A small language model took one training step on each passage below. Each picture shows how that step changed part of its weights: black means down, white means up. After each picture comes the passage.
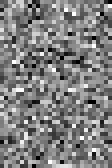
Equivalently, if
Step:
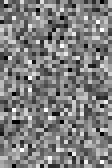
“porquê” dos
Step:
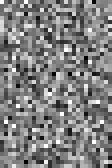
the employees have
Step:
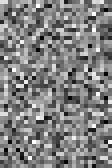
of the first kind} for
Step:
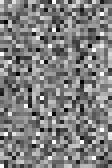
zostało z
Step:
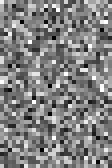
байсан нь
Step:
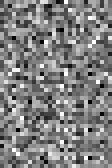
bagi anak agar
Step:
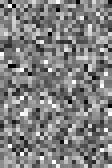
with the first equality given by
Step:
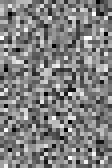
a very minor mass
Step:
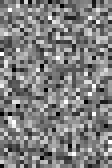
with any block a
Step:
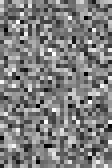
economic trends,
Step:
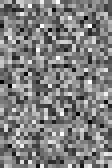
active fraction was
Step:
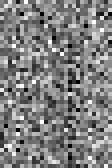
tinggi dari
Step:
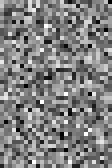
values of $\rho$: at
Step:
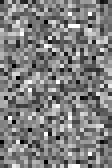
We now establish
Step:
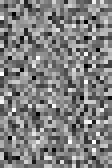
\begin{eqnarray} &&
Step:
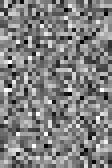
on gene expression in
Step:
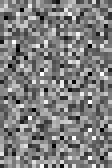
van mening dat
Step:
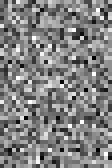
sorsa: a kis
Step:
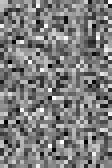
of the universal class
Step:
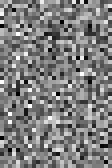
for Controlled and
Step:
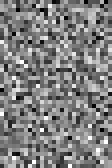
circle $C^*$
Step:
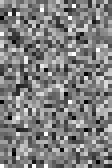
population at such an
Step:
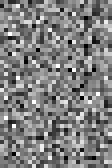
to two-thirds of
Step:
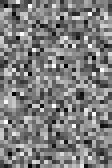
until weaning. It
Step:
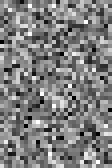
several different light
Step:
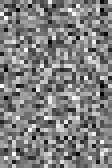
a lot of money
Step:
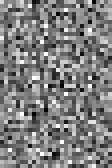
study. Our methods were
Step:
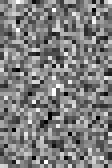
morphism $f$ in
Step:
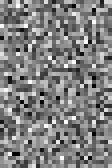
if $p$ were a
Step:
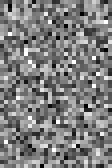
olish mumkin
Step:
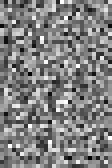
rate and temperature.
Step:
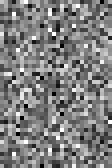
specimen to acquire
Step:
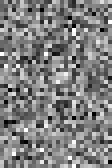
and the conclusion of
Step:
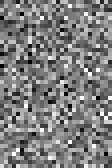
sua tese de
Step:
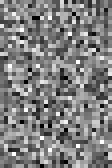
electrons and to
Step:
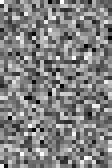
returns to the
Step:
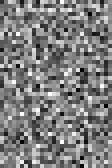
intuito de identificar
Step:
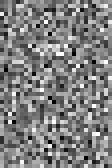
absorption and through the
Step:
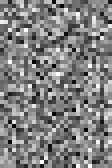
tragedy presents a
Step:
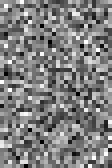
we wanted the domain
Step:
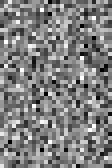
Ideal Theory.
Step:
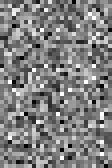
\Omega $ (recall
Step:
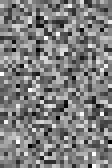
boundary between them; the
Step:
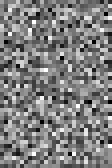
excedía en un
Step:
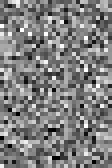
linéaires sur les
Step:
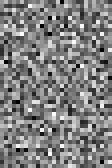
a 3-stage
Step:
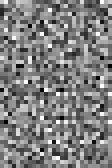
improves upon both
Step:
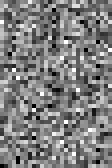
foramina were noted
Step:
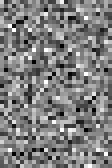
peu plus loin,
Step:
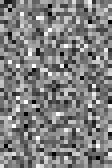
made conventional
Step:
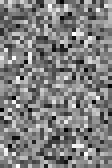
can access it via the
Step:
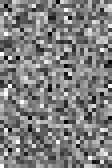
with the exceptional
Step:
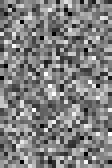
\wedge \oPh
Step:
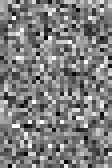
DBG (nicht
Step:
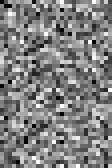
found that because of a
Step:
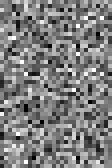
barycentric node if
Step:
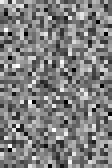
the evidence on both
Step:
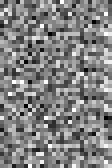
no país é o
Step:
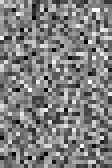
2 field in highly
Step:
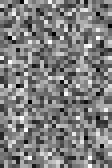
hozirgi va
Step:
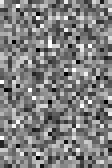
and small then 4 lugs
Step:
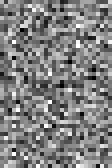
take such approaches
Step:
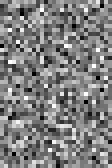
(bp) Read
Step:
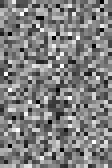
. Blogs promote
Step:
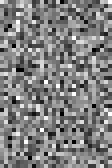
reaction cycles.
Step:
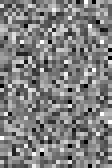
prove the lemmas and
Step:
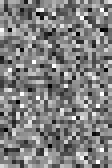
as well as consistency of
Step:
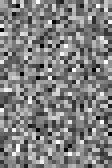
with a Proteus 2000
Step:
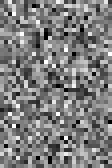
Figure 21 above presents
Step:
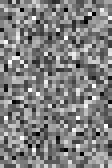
crianças com
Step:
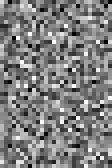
la asamblea de
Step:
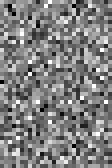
This action is important in
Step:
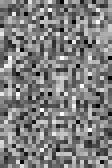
some more notations mostly
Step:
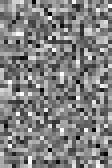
We have $$ Cp \
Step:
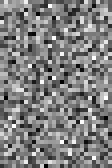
a smooth projective
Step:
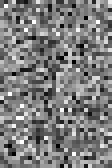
organs of common
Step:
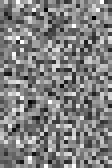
Theorem 8.} {\it It
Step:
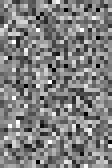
is the unquestioned
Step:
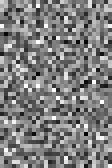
of the comp oparation.
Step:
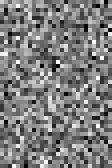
in the next section.
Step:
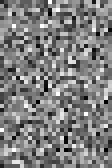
respect to copies of
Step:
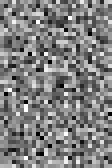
one of the main results of this
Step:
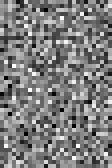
públicas e as
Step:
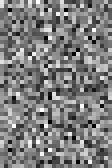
analysis is conducted to
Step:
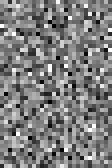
and D The energy output of
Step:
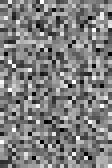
zullen worden
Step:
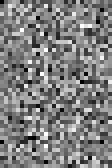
C. JAIN**
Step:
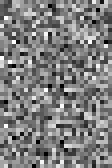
was so expensive and
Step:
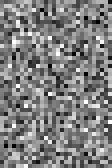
{\rm By applying
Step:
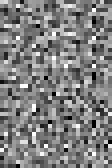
$f$ in the space of
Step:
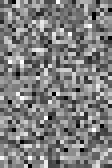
William S.
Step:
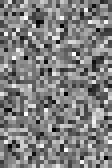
surgimento dessa
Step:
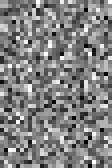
surface area of the
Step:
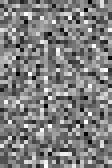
(\delta ))$ where
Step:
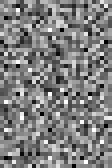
eigenen Daten
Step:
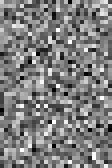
no value in tolerance
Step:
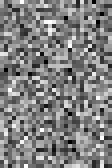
great enough, for
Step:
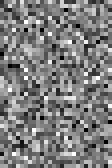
- Frantsevich,
